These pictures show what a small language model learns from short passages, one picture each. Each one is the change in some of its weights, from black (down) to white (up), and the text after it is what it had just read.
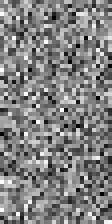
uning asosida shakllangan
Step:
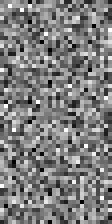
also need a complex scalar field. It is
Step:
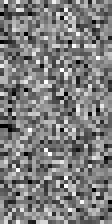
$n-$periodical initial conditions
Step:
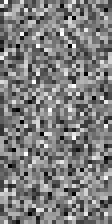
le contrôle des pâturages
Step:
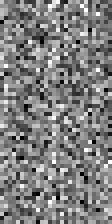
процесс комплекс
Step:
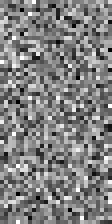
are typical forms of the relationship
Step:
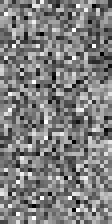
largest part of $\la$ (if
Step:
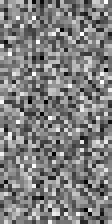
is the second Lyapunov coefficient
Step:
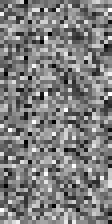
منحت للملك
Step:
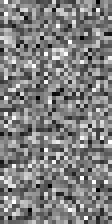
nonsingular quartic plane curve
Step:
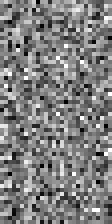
О.В. Показатели
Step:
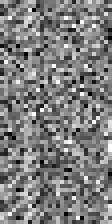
have the following. \begin{enumerate}
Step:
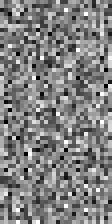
chosen proposition (since the definition
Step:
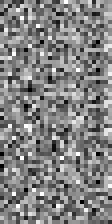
Б.** Теория и
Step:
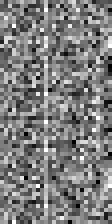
كذلك نحو
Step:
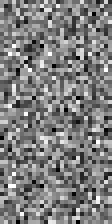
wobec pracowników,
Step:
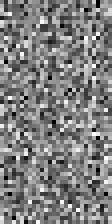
mo'ljaliga mos
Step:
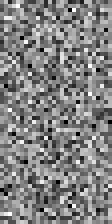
Câmara dos Deputados. O
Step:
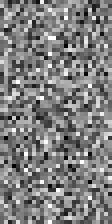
soleil ou une Étoile
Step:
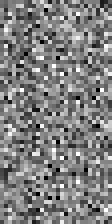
кўп асрлик бу
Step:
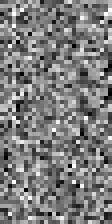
in these terms, it was not clear if
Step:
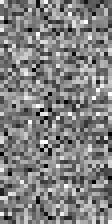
otras. - Personas con
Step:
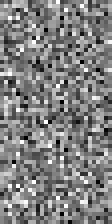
специфичность 57%.
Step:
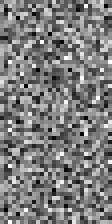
improved in the sense that the set of
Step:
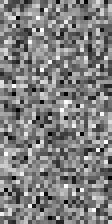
Itálica. Con ella se
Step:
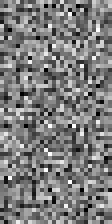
$T$), the time $T$
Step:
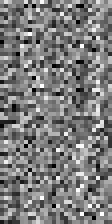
U^k$ and $k$ sequences
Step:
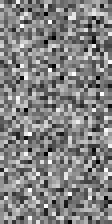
\newcommand{\CI}{{\cal I}}
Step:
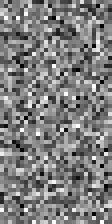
satisfying \llsi--\llrd?
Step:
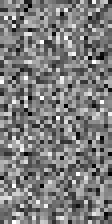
vertex $v$ follows a particle hit
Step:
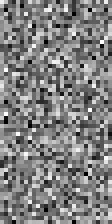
Pronóstico de riesgo de
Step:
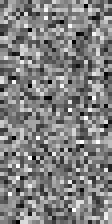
$\Lambda_H$ obtained with the
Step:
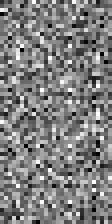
xalifasi, At-Toi
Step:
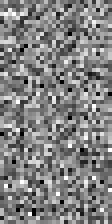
munosabatda bo'lishga
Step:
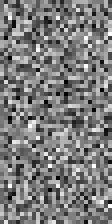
to a single grid bus. The
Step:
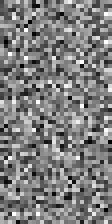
is the part where we need the assumption
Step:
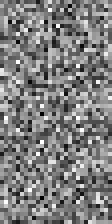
giderici çeşitli
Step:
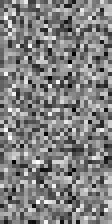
o'tkazgan. U ushbu
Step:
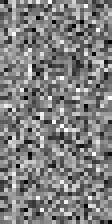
is that $R_1$ is not
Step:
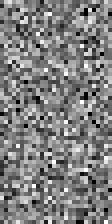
E \text{ is not totally
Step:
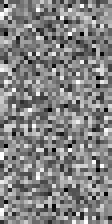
usullarning aralashmasidan
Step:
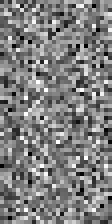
on metric spaces have led to significant
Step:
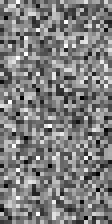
future EC policy:
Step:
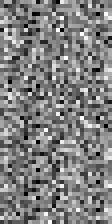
Н. Макиавелли и
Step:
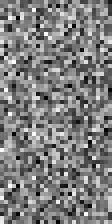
inclusive para aprovechar
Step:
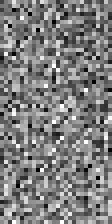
Basic Conditions. Solutions
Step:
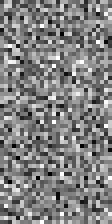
– внебюджетные
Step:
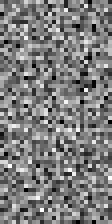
PSM, but it's not that
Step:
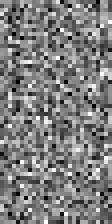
$(xb)g$ has finite
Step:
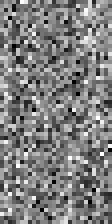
diplomás. Ezt a
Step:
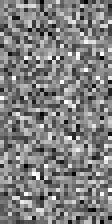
= \so^*(4s)$, which contains an
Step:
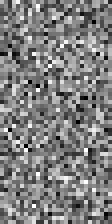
Cruz-Sampedro and
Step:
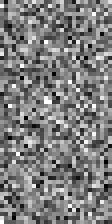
is a Cartan subalgebra of
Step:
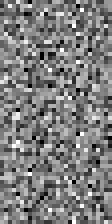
in $B$. The morphism $f$ is
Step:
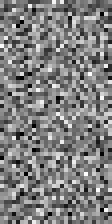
(the ``cross-road
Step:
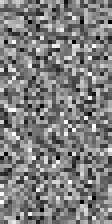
is equal to the right-hand side of
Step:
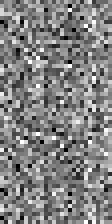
qizg‘in tarzda
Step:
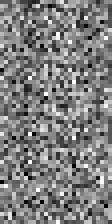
conectando-a às
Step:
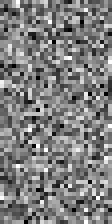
use the tangential derivatives is that we
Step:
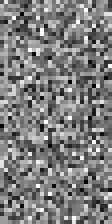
coleta, processamento e análise
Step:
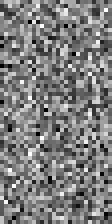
aim is to determine explicit expressions
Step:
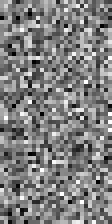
one can speculate that there is a general
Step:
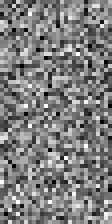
Superior en un proyecto
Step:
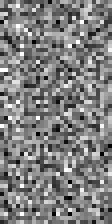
the hypergeometric function on the right hand side
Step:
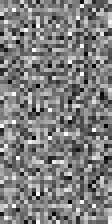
madaniy jihatlari hal
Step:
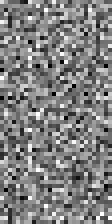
su indetenible cambio,
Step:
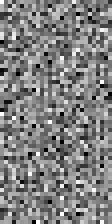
University of Liverpool,
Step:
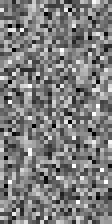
term $w$ can be chosen in
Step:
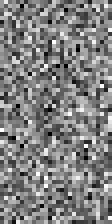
main factors leading to obesity.
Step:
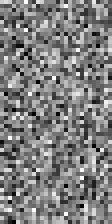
en las TRIC como único
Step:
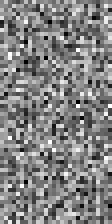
R., & Uralovich, R.
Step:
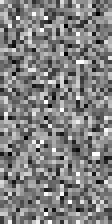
даних» від 01
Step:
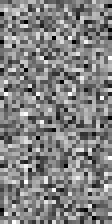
Davlat byudjetini
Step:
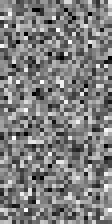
that all singularity classes are non-empty.
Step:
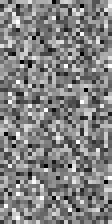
used in the experimental program. 12.
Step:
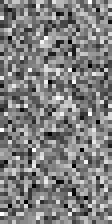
in real large-scale problems. In
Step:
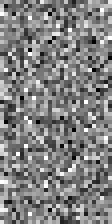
en la comprensión del texto
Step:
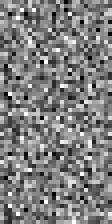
on the left, the direct sum is over
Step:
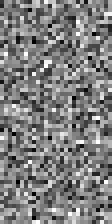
$\cU$ is centred, for any
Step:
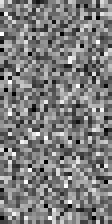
bozorda sog'lom
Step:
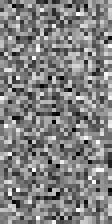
materialini tushuntirish va
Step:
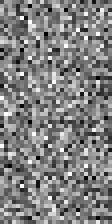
semantika" sifatida
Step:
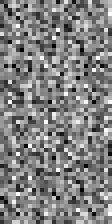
probabilistic proof of the identity in
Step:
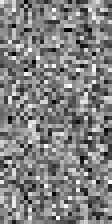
to show that this model is well founded.
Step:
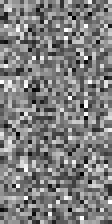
so are the spectral sequences $E$
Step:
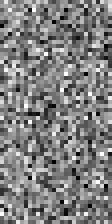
na seção resultados e discussão.
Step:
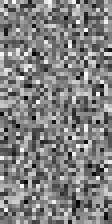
subset of $E\otimes E$.\\ The
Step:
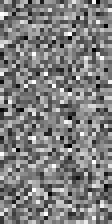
pardalar va modulyatsiyalar
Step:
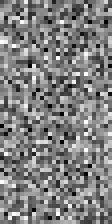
12 concerti grossi op. 6
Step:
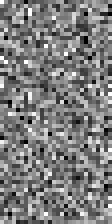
developed uses a centralized
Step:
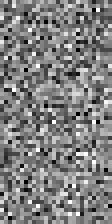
New York, Oxford University
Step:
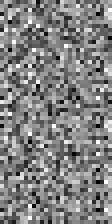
В. И. Теория
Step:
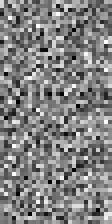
granițelor terestre
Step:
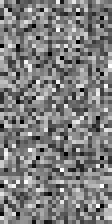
A velhice compreende o
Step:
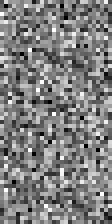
mathematics education in
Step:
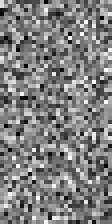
do not support the relation of stressor
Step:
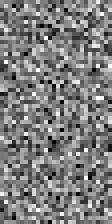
связи с этим
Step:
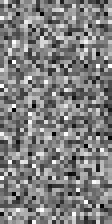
man spielt z.B. das
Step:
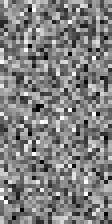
a proteção do consumidor um
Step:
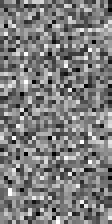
we derive that as $\varepsilon\to
